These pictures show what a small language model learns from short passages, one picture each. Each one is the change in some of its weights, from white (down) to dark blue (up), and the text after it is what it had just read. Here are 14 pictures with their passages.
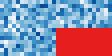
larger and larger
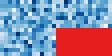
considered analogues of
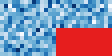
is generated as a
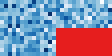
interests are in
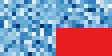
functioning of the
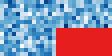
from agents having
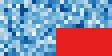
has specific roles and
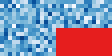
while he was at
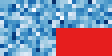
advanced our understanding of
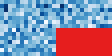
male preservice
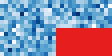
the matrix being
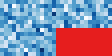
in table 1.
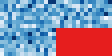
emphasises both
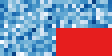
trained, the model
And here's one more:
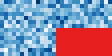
an \htype
